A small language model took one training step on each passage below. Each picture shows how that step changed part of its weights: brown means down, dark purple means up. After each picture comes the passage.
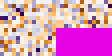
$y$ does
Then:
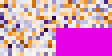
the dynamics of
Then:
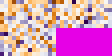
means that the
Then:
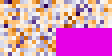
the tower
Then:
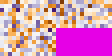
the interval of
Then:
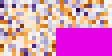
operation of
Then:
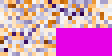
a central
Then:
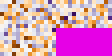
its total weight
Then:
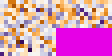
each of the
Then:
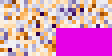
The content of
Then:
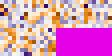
relative clause
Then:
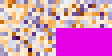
is a constant
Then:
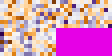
also point out
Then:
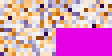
higher order
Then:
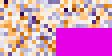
the force density
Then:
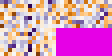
master equations for
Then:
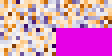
out that it is
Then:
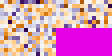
$S$ is
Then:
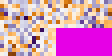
is no problem to
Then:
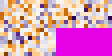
thus, since
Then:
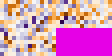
on the previous
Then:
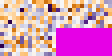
and the result of
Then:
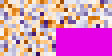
of $\hat
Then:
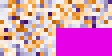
energy: we
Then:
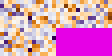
inside a
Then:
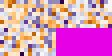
is determined by
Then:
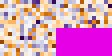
$C$ in
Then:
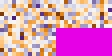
first sight,
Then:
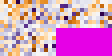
that the magnetic field
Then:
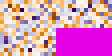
in a number of
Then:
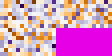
the orbital
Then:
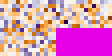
interval. The
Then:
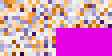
separation between
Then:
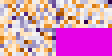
X$ and
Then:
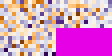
topics and a
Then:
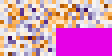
together in
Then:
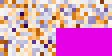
have already
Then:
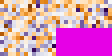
minimal among
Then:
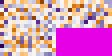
and thence
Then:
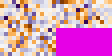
the left shows
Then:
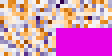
we start from
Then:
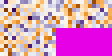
starts by
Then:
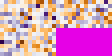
the spectrum
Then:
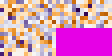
sign of the
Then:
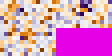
finally take
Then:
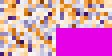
rate of the
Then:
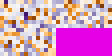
error correction
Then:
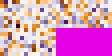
finite sum.
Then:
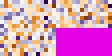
(in fact it
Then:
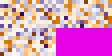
studied the
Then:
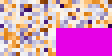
ring of
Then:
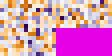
there is no
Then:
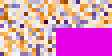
Now, we
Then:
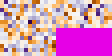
needed to
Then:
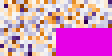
all elements and
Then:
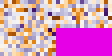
a strand
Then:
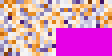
decay. In
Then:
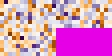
in the AO
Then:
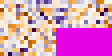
0$, the system
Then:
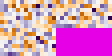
However, this
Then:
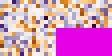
$\epsilon \in
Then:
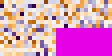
be covered
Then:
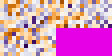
on the domain
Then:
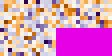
of", is
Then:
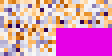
generality. In
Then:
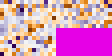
a pour
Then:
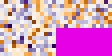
the spatial
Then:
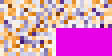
version of the
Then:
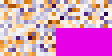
a natural
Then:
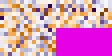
the external
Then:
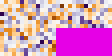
gap equation
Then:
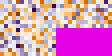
the sequences
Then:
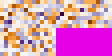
generalization of
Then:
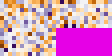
graph. A
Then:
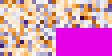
applying the
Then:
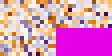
independent functions in
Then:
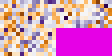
properties through its effect
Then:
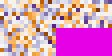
7 and Proposition
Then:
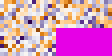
is widely
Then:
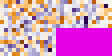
radiation processes
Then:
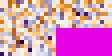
value of the
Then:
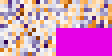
into deep
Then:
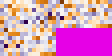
pairs of
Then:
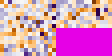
description in terms
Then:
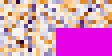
shown that for the
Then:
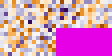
the numbers
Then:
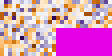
wave function introduced
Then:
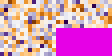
The thermal
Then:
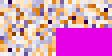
We consider now the
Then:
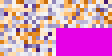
the pair's
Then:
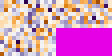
problem is defined as
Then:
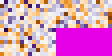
main parameters for the
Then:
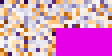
rules are
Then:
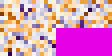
shown in Fig.
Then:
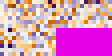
a few
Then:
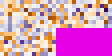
different set of
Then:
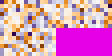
times can be
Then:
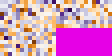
\ena The
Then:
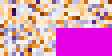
also \cite
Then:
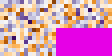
to the Bose
